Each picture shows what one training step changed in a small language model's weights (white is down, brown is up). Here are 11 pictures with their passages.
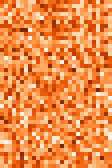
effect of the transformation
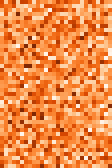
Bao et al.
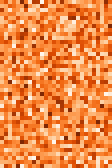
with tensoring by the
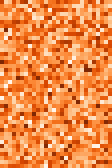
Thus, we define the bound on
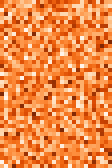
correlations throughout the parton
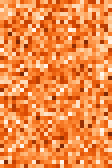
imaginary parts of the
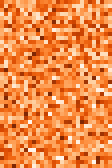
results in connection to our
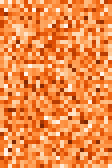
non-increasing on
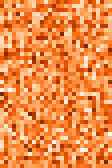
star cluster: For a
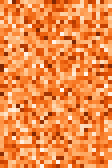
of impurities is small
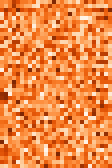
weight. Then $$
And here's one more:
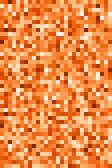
\ddim \cF$,
